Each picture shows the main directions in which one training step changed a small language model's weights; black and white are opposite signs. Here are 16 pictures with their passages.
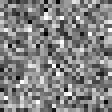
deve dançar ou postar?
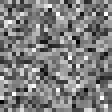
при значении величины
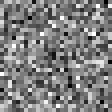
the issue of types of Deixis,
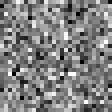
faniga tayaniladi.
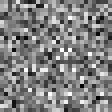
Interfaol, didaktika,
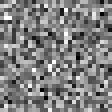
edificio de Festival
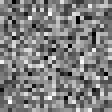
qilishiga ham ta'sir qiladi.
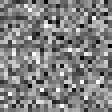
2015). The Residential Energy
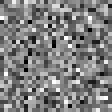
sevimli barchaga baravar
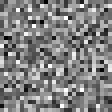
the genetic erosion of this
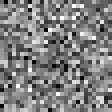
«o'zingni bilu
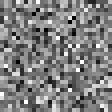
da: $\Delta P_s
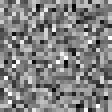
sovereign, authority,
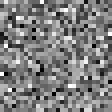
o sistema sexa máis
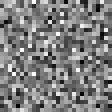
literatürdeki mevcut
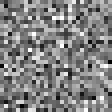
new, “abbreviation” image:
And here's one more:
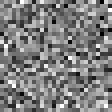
Getzels, J.W
